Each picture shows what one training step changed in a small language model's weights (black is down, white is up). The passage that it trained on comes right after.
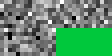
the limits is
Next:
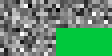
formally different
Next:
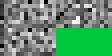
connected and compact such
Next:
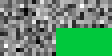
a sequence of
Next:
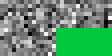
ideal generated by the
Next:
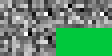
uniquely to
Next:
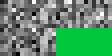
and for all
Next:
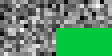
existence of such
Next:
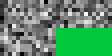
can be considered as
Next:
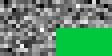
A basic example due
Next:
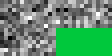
$X$ then
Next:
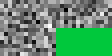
is not a strict
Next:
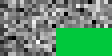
of a non
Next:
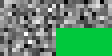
function such that
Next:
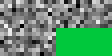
to radially
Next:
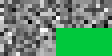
mortality rate
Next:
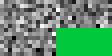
assume that this convergence
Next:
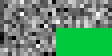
$X$ of
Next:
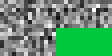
contrast to
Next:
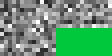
si on note
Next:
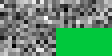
is the Lie group
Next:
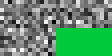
or all roots
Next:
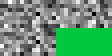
norms of
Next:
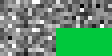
This theorem is
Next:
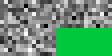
from $\mathscr
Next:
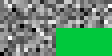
bounded set of any
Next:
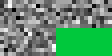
wave length in
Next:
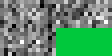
the same numbers of
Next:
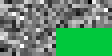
any vector valued
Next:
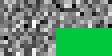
plot of
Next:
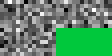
n \rightarrow
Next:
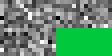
(see {\sc
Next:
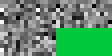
Laplace equation
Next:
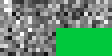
the centres induced
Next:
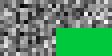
the University of
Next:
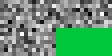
to show a
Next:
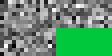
natural and satisfies the
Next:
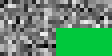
Another well
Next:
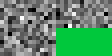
must be taken into
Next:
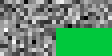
P \oplus
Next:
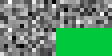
is to report
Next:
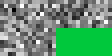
the circular
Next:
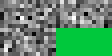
defined as follows:
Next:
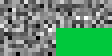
It is easy to
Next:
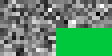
data, expressed
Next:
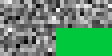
gave an
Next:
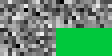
on longer
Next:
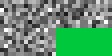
the width of random
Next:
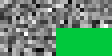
indicates that the
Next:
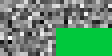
that the count
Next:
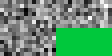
a contradiction. The
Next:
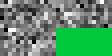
for permutations with
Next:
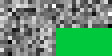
property of the
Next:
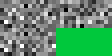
is said to be
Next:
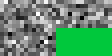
two coordinates are respectively
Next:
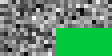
use a linking
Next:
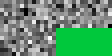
a branch of the
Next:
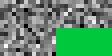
orthogonal representation of
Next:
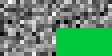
interior of
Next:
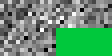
the second-order
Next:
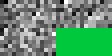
for an even
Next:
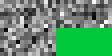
direct problems for
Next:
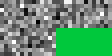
and develop a
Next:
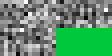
there is some
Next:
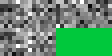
\item Let
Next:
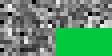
using a novel
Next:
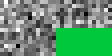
review some basic
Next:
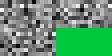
already obtained a
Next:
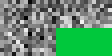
case distinction,
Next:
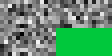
asked the
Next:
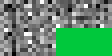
\delta $.
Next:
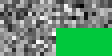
the help of
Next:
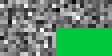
that depends on
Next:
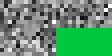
via MIP
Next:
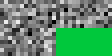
is generated by the
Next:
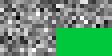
$\Re M
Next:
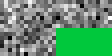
is proportional
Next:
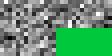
\in P $
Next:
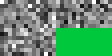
For instance, when
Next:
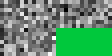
is a linear,
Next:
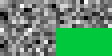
holomorphic automorphisms.
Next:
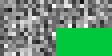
hour. We
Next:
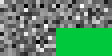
This process can be
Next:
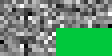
semirings of
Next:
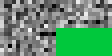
S1 Section
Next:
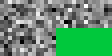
our claim as
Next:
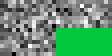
of $k$
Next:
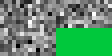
as a translation
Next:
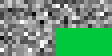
tout $s
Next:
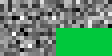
of the OFF
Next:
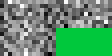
the infinite-dimensional
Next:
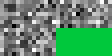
[radius =
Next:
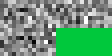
to induce a
